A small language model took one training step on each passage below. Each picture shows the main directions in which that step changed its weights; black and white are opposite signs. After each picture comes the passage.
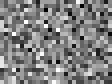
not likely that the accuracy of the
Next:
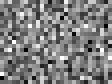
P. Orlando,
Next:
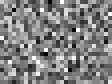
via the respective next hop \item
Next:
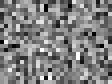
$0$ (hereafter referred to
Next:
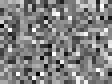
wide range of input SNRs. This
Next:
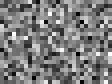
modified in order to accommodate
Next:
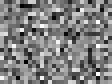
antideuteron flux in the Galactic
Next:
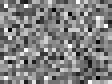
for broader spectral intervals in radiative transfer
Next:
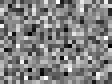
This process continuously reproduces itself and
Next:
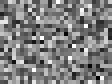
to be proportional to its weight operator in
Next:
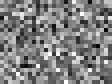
the Gaussian. Despite the fact that
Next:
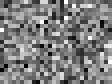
distribution, fit to random input data,
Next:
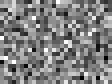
biology and microbial
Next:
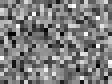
of the accreting transition discs created
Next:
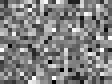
is necessary to take corrections to scaling into
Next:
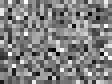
of a bremsstrahlung
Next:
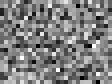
of API sequences to test stateful
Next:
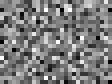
this gap by employing the
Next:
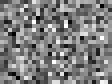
with the contamination removed. The
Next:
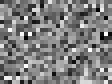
C, and D have already developed He
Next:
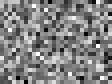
ambitious program aiming to obtain
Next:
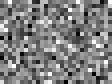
be indicated by zero. The possible states
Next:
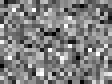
principle: it is exactly what the framework
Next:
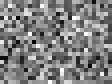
Reversal Effect
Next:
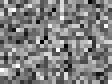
by their Young's modulus.
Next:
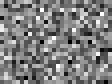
surface of the resonator is rough or
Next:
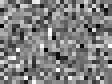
clear and intuitive physical
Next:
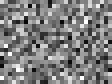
and Claude Code
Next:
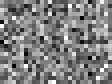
Such a mechanism of spin isomers
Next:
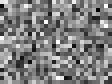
relative energies for the other five species are
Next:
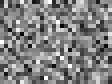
\end{figure} We observe four
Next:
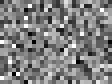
1), \textit{almost}
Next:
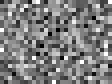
found some relationship with the clusters. The
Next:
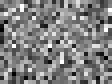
been used in multiple scientific fields:
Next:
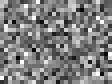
unitary conformal field theory. For
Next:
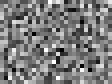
and so on, according to their order
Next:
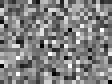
single layer. It is, however,
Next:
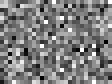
way, we measured the superconducting transition in
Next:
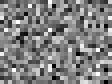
and comparisons with lattice QCD or
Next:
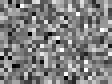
far, we have considered completely symmetric
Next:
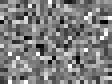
and distillate the optimal behavior patterns
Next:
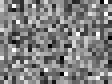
The Grand Tack simulations,
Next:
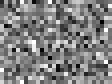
\end{table*} The results of
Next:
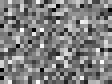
analyze the fMRI data using a
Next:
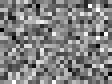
(or oscillator frequencies) are the
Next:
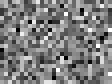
all black hole masses, we have an
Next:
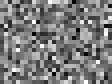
when models overfit the majority
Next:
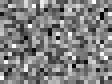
20-30~K is an intrinsic
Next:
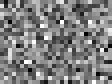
\quad i \ne j \,
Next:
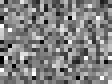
definition, meaning that $Y \perp
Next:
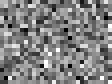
magnetic dimensionality. Moreover, looking
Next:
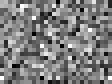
necessarily unique) differentiable path
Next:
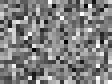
and from which we can get the
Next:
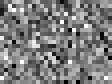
The average shuttling infidelity
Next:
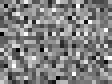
for the same benchmarks and changing the
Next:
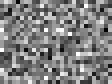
have very small BYORP parameters
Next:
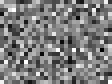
contributing complete geometries. While for
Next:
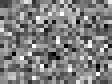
width of the vector meson $\rho$.
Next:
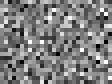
employ in section 3 a scattering approach to
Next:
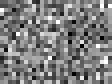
different procedures to determine and
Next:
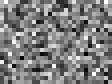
overstretched DNA
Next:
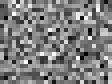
A, we have also performed the computation
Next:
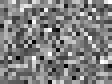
complicated. Yet, we know
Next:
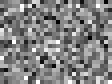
widely accepted that the jet
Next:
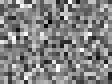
most important technical problem of the simulation is
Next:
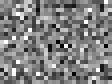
the CS was formed at the interface
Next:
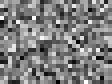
impurity-fluid can be treated within
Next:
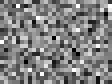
predicted correction with the corresponding differences in the
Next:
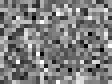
$|\psi_g\rangle$ of
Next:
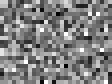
solution to the static TOV system.
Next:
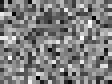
that the performance of conventional universal compression schemes
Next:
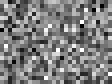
in the training, validation, or testing
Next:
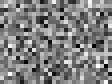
correlation is observed in general. This result
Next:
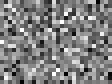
\\ \end{center}
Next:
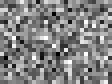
Networks.'' PhD
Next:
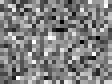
in the analysis shown here.}
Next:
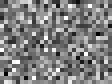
energies $E$, and entropies
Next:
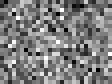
blends, thus
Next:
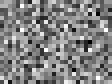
bound on the light Higgs mass
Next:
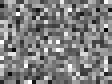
by the Grant-in-Aid
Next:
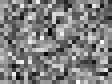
water (up to 160
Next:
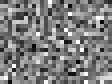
and significant power (e.g.,
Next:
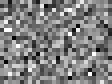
obtain $\alpha$-enhanced
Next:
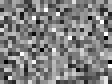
this difference arises from the distinct guiding
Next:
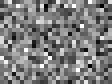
$D$ sub-indices being
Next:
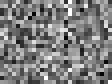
of the state parameters. They gave
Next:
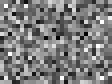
for this value of the field-qubit
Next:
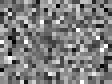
primitive sharing policies
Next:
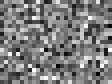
depends on $n$. Two strings are
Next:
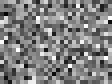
took 5 minutes for a complete
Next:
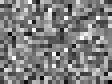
galaxies in the data set.
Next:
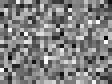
ejecta speed) will be faster, as
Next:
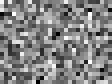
that the thermodynamic variable here is the chemical
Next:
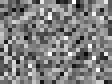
cavern. \subsection{The
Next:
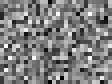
and outflow. We conclude that the
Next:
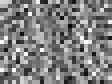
approach to calculate target scores in
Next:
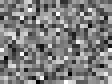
the colour-stripped amplitude of
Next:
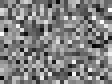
of forward and backward displacements along
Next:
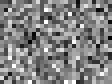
junctions indicate a low-temperature
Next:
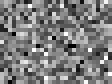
propagation with NPV, whereas the
